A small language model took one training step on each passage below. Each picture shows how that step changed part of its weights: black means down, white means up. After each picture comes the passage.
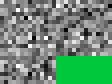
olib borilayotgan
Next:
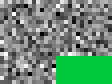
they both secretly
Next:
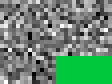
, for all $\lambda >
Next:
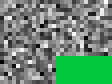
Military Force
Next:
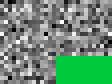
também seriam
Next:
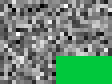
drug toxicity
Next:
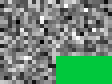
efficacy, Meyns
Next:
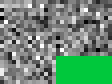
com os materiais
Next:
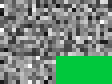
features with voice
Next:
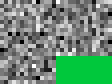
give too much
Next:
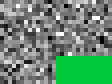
shaxs, jamiyat
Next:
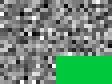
important cues to understand the
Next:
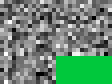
(a) Fraction of
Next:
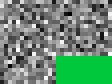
teaching as they monitor and
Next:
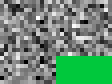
systems of positive support, further
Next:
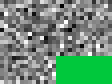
Crested Lark
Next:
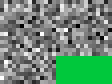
не имело
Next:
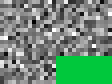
va dunyo
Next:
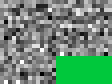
than 1/3 of the
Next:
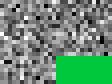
per gram of cement
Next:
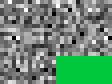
grant agreement number
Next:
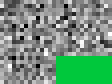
con espacios
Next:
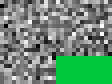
de los métodos
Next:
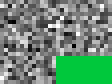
moylash tizimida,
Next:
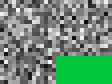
O‘zbekiston yengil
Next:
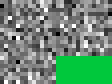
України «Про
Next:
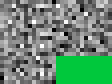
sterility checking
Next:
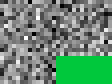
do so. Reasons
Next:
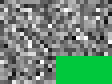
с ожирением
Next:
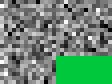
get feedback
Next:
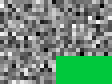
enzyme that was
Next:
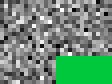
bifronte. -
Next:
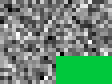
digunakan oleh
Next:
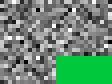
polymer bonds
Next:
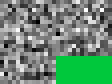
the cost of electricity
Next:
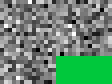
\rightarrow 0$, the
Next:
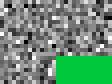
as circular in the
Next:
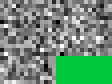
created in a generation
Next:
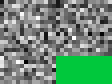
technology for instructional
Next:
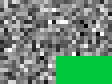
and (if possible) for
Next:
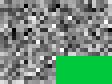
– повинні
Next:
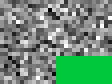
de 15 años,
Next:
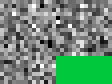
de Torres do
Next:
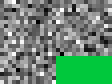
o'zida bir
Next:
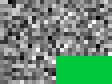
seres finitos,
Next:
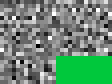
an inclusion of a
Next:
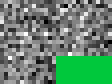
& Adewale,
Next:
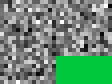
intensity and 39
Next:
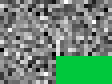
сказать, что
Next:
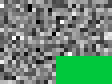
yechimlari bilan
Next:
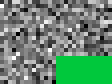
Average Group
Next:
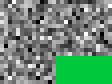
by few rivers.
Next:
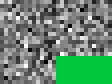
Ratio Estimators
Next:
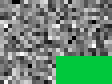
offer it or make it
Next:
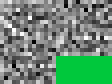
process. A wide
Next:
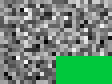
de la esencia de
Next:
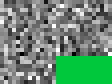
from the Institutes,
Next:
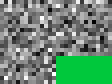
tekslash va
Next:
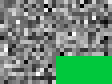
que hayas observado sobre
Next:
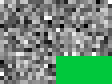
of life and mental
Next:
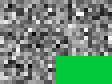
under: II,
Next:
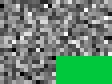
метод принятия
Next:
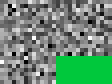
local researchers are involved
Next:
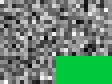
The ribs of the
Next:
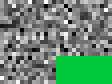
recent paper [22],
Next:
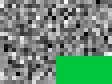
qaratishlari, ularning
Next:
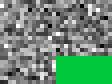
tightened in an
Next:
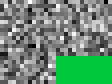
and in flux,
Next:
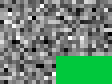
relato de seis
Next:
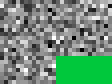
públicas** ou em
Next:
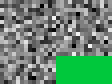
Tom I 7.
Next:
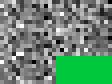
Philosophy of
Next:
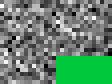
goat milk,
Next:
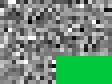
report. There was male
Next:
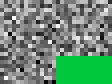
algorithm consisting
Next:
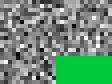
yangi imkoniyatlarni
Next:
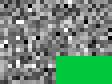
complexe problemen,
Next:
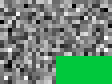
and low-cost
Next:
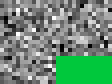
na área,
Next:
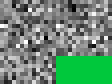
review protocol
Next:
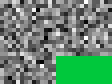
A risk register has been
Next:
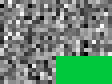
the multivariate analysis
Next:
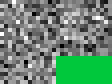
ikki yarim
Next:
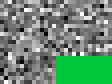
to participate in activities that
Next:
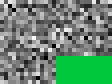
actually go through,
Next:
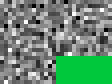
davolash bo'yicha
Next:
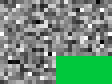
esos informes no
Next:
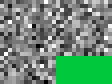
and performance inspired
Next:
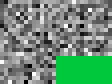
of respondents are willing
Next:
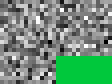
with commissioners,
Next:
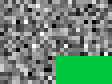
bu sohadagi
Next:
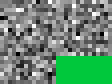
that is rare even
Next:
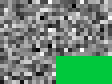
(average new
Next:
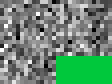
States. *Journal
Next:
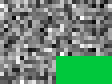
Radiological and functional
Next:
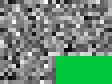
появление в
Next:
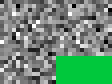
Rupees. -
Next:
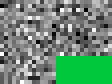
leur ancrage
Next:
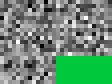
play in companies, they
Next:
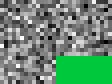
Mattia et al.
